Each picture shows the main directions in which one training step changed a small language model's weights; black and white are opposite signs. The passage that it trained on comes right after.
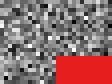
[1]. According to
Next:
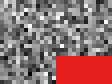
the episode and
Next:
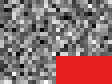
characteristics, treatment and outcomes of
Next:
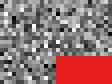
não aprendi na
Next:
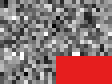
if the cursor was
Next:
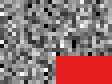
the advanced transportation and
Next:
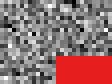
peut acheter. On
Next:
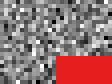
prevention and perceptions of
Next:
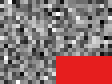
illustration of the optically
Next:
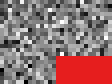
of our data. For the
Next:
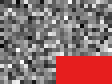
un recurso explicativo
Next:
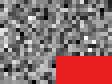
a compreensão de novas
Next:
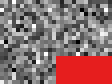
jenis bahan
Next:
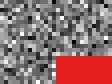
finding of interstitial
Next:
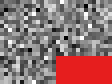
Uganda is found 45 km
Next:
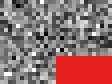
the demographic characteristics of consumers
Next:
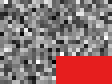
dominate the institutions. For
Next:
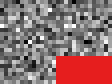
Resilient algal and
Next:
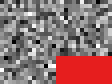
in diversity. One such
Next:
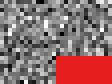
= 1 NPK
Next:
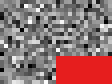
and unsuitable storage
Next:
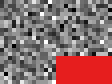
different probabilistic and
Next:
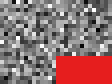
em inglês.
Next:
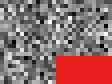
har bir Oliy
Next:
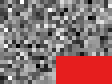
of a large number of
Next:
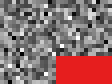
feel more confident and useful
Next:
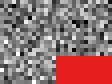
force within a NaNO₃
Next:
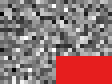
structure allows the maximum concentration of
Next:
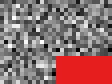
их согласовании
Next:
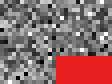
and there are still others whose
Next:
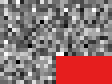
The journals
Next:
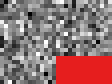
bor, chunki har
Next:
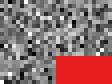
are now moved to the
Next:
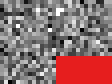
Imagine how useless
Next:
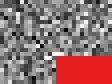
the highest N and P while
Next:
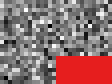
women often treat children the same
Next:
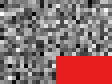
encuestados refiere
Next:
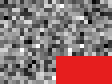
presence. Two test
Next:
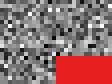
non empty set,
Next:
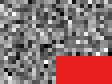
mothers in our study
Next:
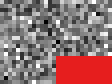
ва организмларни
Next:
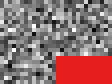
Bunda boshlang'ich
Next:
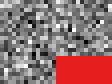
dans la mise en
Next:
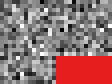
мурод, ⁶
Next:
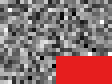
90% of deaths
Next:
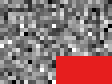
constitue un lieu
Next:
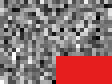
challenges, learned lessons
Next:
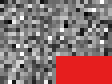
obyektlar uchun
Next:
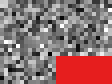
safe and effective graft material
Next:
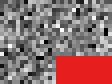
the number of days to
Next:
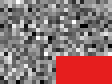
falsafa doktori (PhD),
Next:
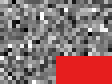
En même temps
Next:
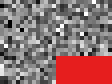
and Architecture,
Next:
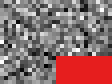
relação à empresa com a
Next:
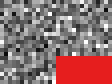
materials from various sources;
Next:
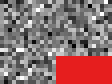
constitucional. Rio de
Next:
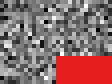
media literacy assessment criteria:
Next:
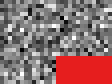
of Client Civil
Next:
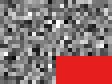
S., Bhatt,
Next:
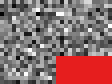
Nineteen emerging
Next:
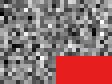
fault minimization for network
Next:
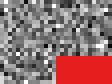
financial well-being and
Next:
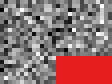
kill even a healthy
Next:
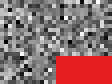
for the given DNN
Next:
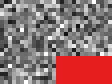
of peritonitis or
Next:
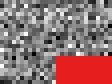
MWCNT mixture,
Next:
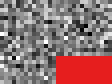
masofasi, m;
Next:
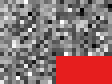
та В. Г.
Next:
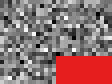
con un modelo ontológico.
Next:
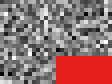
Mayada, A.,
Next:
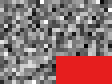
Students exposed to negative
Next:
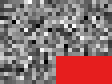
levantamentos, pensar
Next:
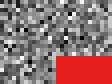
from the Upper
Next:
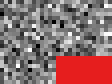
sustained within Hindu
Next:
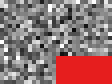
илғор чет
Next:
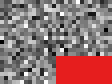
regarding the academic learning motivation
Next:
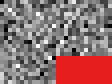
es que BPMN no
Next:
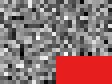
the disease and prediction of
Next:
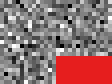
low viral load, and
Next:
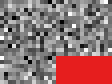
adult daughters are presented
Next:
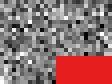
after rearrangement Table
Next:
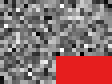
Cost (C1)
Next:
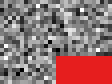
multidisciplinary approach and early
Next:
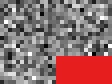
и недостатки
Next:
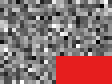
illustrated by posttest that
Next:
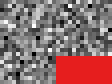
subjects averaged
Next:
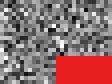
data is often just a collection
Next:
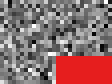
experience certain levels of pressure due
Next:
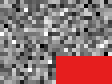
GHQ60 as the
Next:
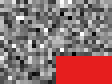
Mobile Education model is
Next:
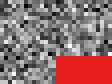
on the interfaces'
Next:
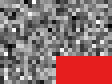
peak to trough is
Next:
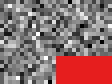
between the two main producers
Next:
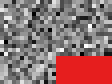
(Faculty of
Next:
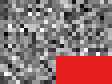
for quantifying and
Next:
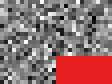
of new technologies related to knowledge
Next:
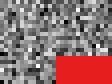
the world. Corona virus
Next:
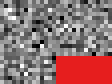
Jianping et al.
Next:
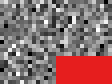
essential component in collaborative
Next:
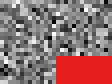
pesquisa descritiva tem como objetivo
